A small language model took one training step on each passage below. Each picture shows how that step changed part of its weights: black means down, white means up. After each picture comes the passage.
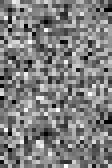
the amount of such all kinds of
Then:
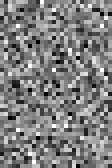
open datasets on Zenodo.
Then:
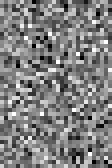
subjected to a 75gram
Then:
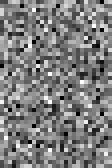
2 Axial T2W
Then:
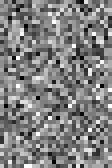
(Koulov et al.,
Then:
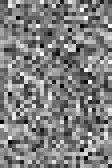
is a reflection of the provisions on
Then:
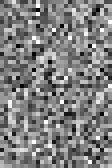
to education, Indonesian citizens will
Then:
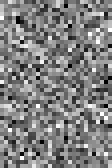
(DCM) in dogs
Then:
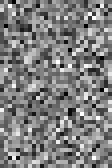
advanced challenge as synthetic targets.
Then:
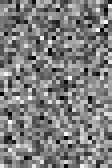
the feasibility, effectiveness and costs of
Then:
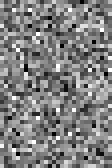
exchangers which exchange heat with the
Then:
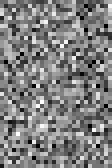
This graph shows that a considerable number of
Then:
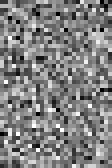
but the specifics of national culture,
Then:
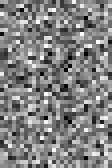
place situated far removed from
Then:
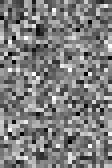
were in stage 2 and 3
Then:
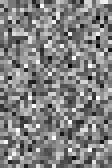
herbs or a physician.
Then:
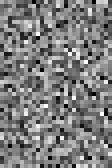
Ferroelectric Aspect and
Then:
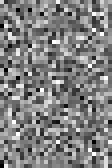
of radiation absorbed by the soil
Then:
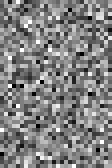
for this kind of qualitative analysis, although
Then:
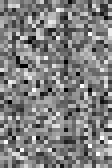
with 420 nm wavelength), Data taking
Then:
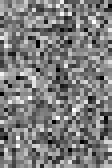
the world* (pp.
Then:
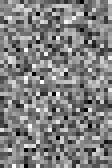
might present. A literature review,
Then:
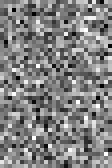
with agricultural land constituting 75.8
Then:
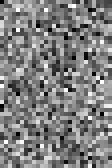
of total phenolic content were determined with
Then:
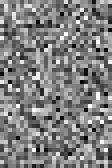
sinus tarsi injection point
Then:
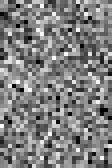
evaluation of business management has contributed to many
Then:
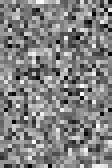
while individual resilience fosters women’s
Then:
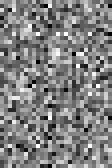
Burnout Inventory
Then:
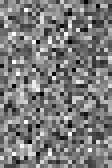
BUYER. Here, the
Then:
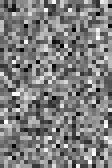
and donor-advised funds,
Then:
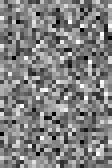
proceedings articles, which (although
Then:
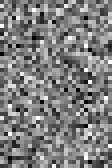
is a relationship between subjective cognitive
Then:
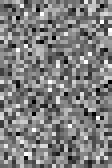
influenced by social media. This can have
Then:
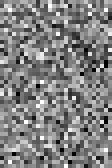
was more likely when the water table
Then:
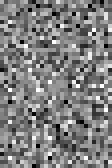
migration from scientific mobility, and in developing
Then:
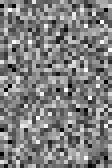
per tree, while for the A type
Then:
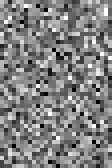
Nutr Food Res* 2007;
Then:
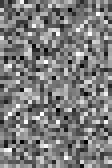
Bonanno, 2020). According
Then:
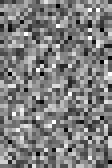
language, as the state language, has
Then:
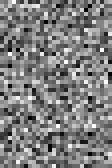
the gable are common to both
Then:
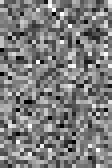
A Framework for Expert Education in
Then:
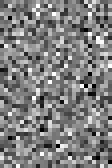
body which may be reflected in
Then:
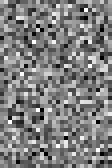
acted on this stage of experience.
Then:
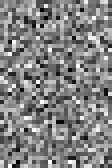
day, we run USGS and
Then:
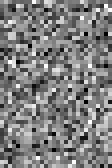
empirically, i.e.,
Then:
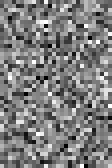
marriage does not lead to
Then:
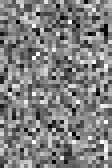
solve Eq. (4), the
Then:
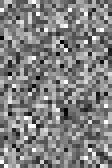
de asemenea, o
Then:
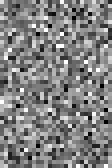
derived from recirculated H₂.
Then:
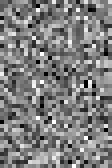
obstacle will be a solid
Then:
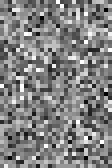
chemistry is based principally on the
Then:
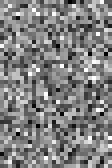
location. Therefore below are some of the
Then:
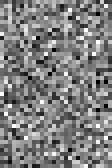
from the HCP over the period
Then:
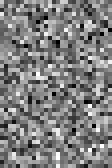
emotional divorce in consequence
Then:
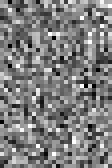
the best quality retention but may be limited
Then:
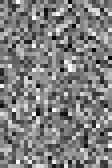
be determined by the delta iteration
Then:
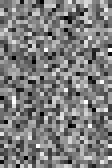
use encryption protocols for data in
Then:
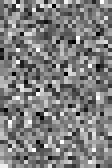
context of the repatriation of
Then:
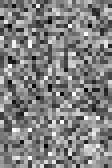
K. JAIN and G.
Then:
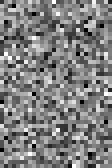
the CRCF? - What could
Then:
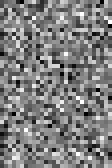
The extend of solubility of
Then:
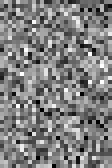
unit is defined as 1ml fluid among
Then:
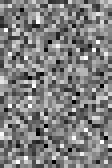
prevent or to reduce oxidative damage
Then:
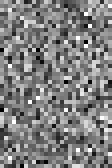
is one of the boundary conditions of
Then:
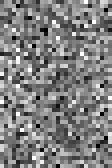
(3+) granular to semi
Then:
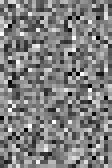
Students Other Students Total Number
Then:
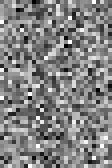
the two solutions mixed together. The mixture
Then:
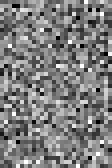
It produces rapid drug release during the initial
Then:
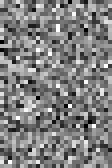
(Vasilachis de
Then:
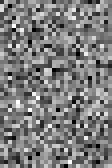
Foreign Trade Document.
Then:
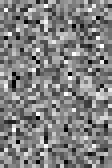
positively associated with maintaining the ethical
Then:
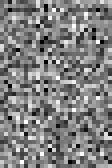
future these factors need to be developed:
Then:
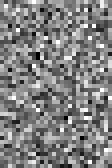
to build trust, legitimacy, and
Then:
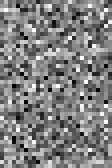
clock, without voltage-level
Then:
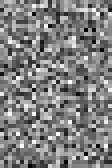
would therefore be two fundamentally linked
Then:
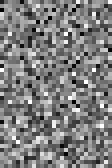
Landmark Technical Campus,
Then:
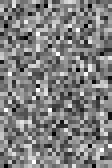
new layer. 2. CSV data
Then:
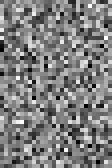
national headquarters.
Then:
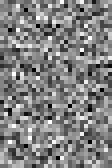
vagueness, and
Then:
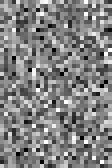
used instruments were the 36-item
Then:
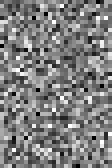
in the Faculty of Vocational
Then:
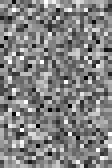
(FS) of the least sensitive
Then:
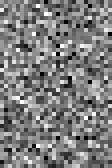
in their life but the men are
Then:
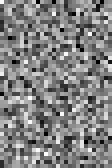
the *State of the Nation
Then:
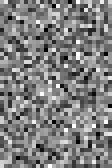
guide on the measurement of power losses in
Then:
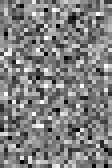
**R**esources D :
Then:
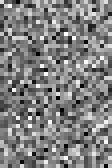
comparable good Glide score of
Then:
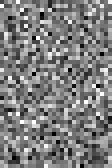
shown in Figure 4. The
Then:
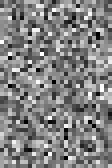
by lightning strikes. The
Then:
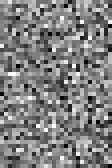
the other hand, auditing is
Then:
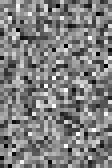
combat infectious diseases and
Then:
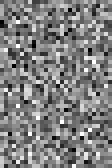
public can easily understand the marketing communication of
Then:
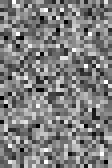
systems. His findings underlined the
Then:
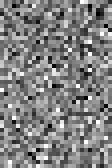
rate, which is a difference between the
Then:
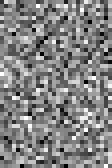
different groups with respect to the percent protection
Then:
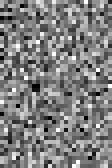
those who need to access health information.
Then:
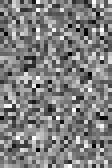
reserve during the computations of
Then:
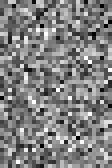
residues with respect to the standard deviation
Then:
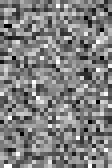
been associated with the working and processing of
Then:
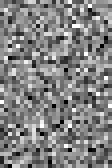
realities and derive a comprehensive
